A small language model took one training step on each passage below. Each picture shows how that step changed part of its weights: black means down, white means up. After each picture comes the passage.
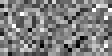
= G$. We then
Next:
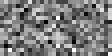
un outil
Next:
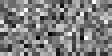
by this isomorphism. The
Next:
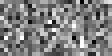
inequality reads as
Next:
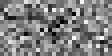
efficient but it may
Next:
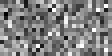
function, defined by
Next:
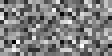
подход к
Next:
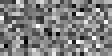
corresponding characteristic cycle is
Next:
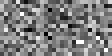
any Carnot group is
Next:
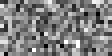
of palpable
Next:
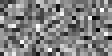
resulting curve after placing
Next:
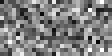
$AC$ et
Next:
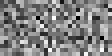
$6$ is the
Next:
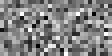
f, g \) and
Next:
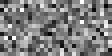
see the discussion in
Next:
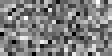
(a) The regularity
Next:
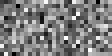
plots such a
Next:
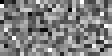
to the time-dependent
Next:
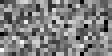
the eigenvectors associated with
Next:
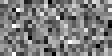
within the tubular
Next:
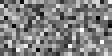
distributed among the partite
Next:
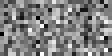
$k^*$ can be
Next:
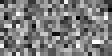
Algorithm for General
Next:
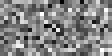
||^2 \leqslant
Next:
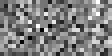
\noindent (i)
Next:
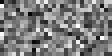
to carry over to
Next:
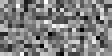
from this collection (which
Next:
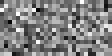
such that the following inequalities
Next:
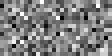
Explicit Diversity
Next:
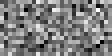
output is given by
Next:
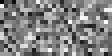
to zero by Lipschitz continuity
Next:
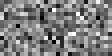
specific problems. We take
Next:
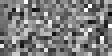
Y \), the preimage
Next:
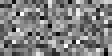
compact oriented Riemannian manifold with
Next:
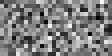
of the Parametric
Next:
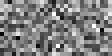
Thus $\mu \lfloor
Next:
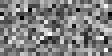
YD}$ can be
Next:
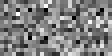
t$, as desired.
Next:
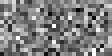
For $K \subset
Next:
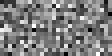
an immersion.
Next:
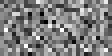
of counterfactual
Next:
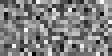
is contained in the range
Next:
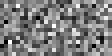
just one component,
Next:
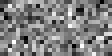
use the already known approximation
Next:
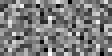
point of the smooth map
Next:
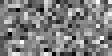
(possibly modified)
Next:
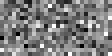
a fixed word sequence
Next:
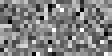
$$ this leads to the
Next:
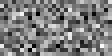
altered, and we
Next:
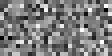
minimizing the total variation
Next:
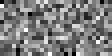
to properties of the special
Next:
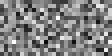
simulation uses finite length
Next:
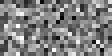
implies that for every closed
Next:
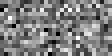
proves Claim~1.
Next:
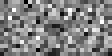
0,\\ \displaystyle
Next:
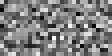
numerical computations suggest that
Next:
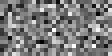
group's tangent space,
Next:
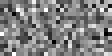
rational coefficients. So the
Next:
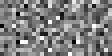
residual normalization is
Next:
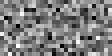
additional charges are
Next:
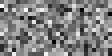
over these points. These
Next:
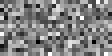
perspective, and
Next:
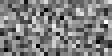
$\theta$ implies that
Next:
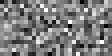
from observing \[
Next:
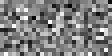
that learning can be achieved
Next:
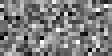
are very striking,
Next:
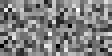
Clearly, we may assume
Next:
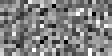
y$, and a
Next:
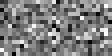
have to decide in
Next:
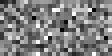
us focus on the following
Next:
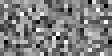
is complete. \medskip
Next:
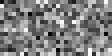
to this work through a
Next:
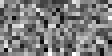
two cyclic representations of
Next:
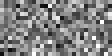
E is a discrete fibration
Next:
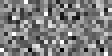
at the stack of
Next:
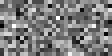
Universit\'e du
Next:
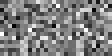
have identified a direct and
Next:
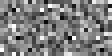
is, usually, not
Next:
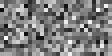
property, as can be
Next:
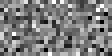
many of them, several
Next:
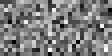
the claim follows.
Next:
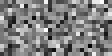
\fi \fi
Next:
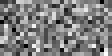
an example of Remark
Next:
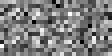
Cubical Type
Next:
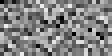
from when it is
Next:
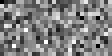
for the first time
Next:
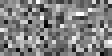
\Omega ) \] for
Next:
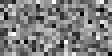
without boundary, let
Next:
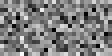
in this paper are the
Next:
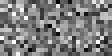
to Zariski dense
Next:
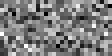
previous proof, we can
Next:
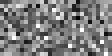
adding the homologous
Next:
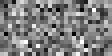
graph with vertex classes
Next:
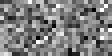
several applied areas such
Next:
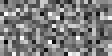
as Chen's paper
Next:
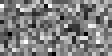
shall return to the meaning
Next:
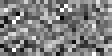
To do it we calculate
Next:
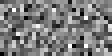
denotes the standard inner
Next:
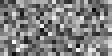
$f$ as an
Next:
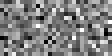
copy state. Since the
